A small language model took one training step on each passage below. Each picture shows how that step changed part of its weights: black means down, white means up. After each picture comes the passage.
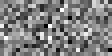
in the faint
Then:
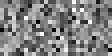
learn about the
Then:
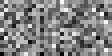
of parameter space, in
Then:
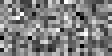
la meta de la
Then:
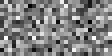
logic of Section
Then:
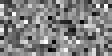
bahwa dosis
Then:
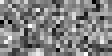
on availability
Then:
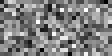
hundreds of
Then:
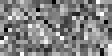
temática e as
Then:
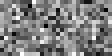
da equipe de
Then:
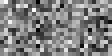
branches 2 and 4
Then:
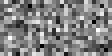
como a lã,
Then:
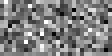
tizimi ham
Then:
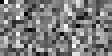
fluctuations of
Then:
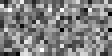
for their application in
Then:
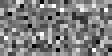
the coincidence
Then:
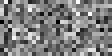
hadrons in terms
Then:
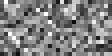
application, for the
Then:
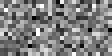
the inner and the
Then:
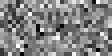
and Management
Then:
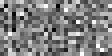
is involved in the
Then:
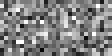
was to relate this
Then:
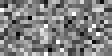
yang telah
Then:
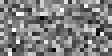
ao Beco do
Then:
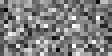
degeneracies in
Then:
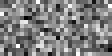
se encuentra
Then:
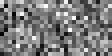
is supported by
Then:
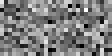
hamda baholash
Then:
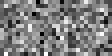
amely kiemeli
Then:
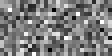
column. The top
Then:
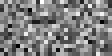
sobre la salud”.
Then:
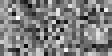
a compra de um
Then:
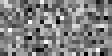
network. Three
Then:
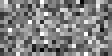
systems. Under
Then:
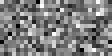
da tradução
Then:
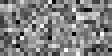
We also inferred
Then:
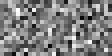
purity, the
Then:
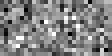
искусства и
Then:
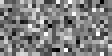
integer Bessel
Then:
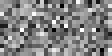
\ Notice at
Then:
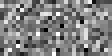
action up to second
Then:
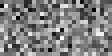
as distintas
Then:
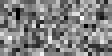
on the laws
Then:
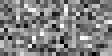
tracers which were
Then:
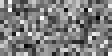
fully met by
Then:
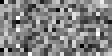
example of the capability
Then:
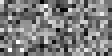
could be achieved by
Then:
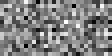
We first investigate the
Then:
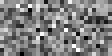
how to use social
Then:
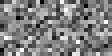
quarks, is
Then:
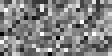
to the repeated
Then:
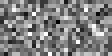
vibrons in
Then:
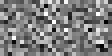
determinantes para os
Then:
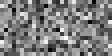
preparação do
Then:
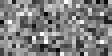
under reasonable conditions
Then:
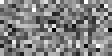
ҳар кайси
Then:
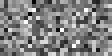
relevant range of
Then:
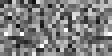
of produced pairs
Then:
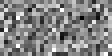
of the time average of
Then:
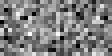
bertahan dan
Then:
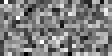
history of the
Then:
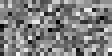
range being {\it
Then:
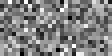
in een 5-tal
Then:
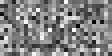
a universal
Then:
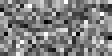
results. Let us show
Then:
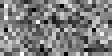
muy importante en
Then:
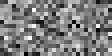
10 its effects are
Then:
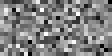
less flat at
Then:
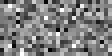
critical in our analysis of
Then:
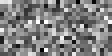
good insulator.
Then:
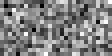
ratio. Bottom:
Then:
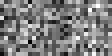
by pointing out
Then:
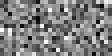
place. For
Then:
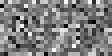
Estudo de
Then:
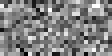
at the {\it
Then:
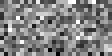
files associated with
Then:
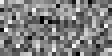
only because of its specific
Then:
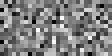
maternity leave
